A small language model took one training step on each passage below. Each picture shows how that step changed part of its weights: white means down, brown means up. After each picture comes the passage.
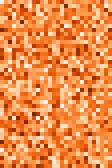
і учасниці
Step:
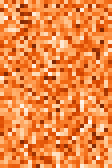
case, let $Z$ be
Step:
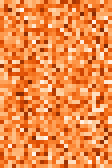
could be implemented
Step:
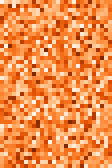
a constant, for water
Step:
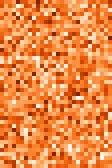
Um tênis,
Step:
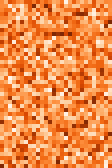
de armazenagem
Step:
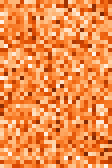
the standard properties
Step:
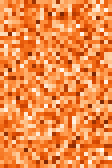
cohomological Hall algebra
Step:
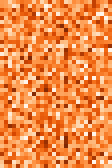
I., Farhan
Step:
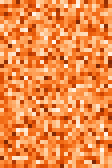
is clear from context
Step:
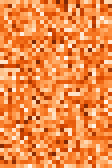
mollified problem for
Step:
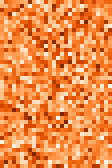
of Section 3.4,
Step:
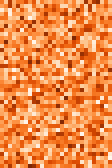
mixed Hodge structure
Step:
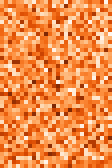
ненависти и
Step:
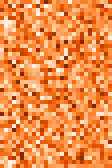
esteiras de
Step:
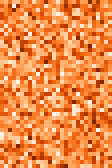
for any $a\in
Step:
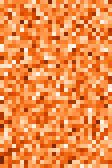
от страна на
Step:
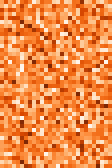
la acidez, es
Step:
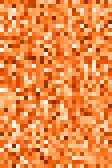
an admissible function
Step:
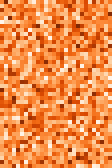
VHCF regime.
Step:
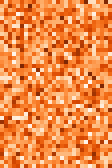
classified into
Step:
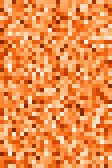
there exists a global
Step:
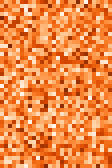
and is native to the
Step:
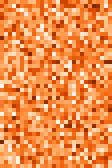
has two steps. In the
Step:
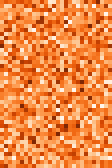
course, there are
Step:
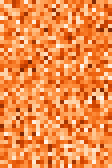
then $\ddot{\theta}
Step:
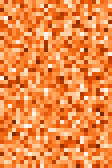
each inequality of the form
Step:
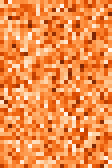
SMC methods can
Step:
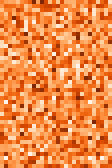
$m \notin A$,
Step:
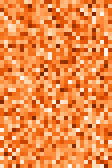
Consequently, we have
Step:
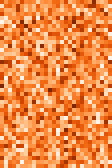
do solo de forma
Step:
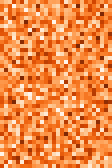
identitarias de las
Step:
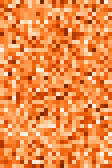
(smooth) regular
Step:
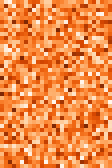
Companies share
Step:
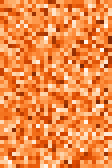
Denote the set of
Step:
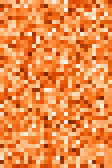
its calendar system, which
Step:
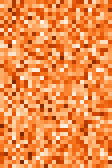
by gluing together
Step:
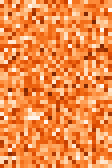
matrix-free operators where
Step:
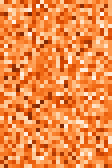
va ijtimoiy
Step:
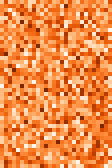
в ней имеет
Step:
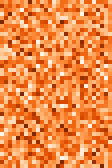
com o objetivo de
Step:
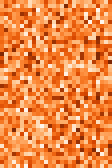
ёш авлод
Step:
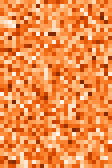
encouragements de
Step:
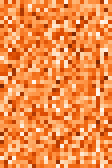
требуя и у
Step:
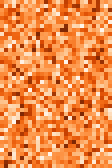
for their comprehensive
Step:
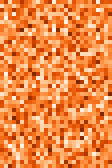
J. Gómez
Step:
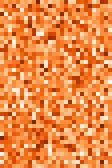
even at zero. The
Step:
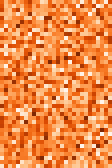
tiempo real y
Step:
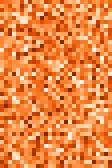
nikohga 1 ta
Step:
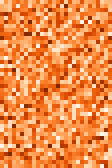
тим, що
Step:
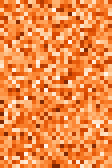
of $\mathfrak{A}$.
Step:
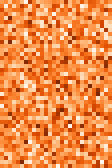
is, the excess of the
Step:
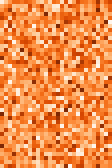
виде и их
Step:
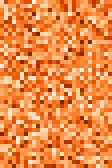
hayot yo'li
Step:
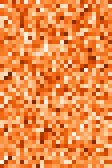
no dependency of
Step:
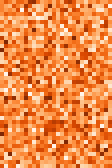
composition, structure and properties
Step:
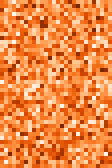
Nonlinear singular
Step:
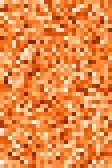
\end{figure} Each
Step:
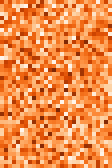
íntima* y
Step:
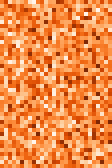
Verzicht auf die
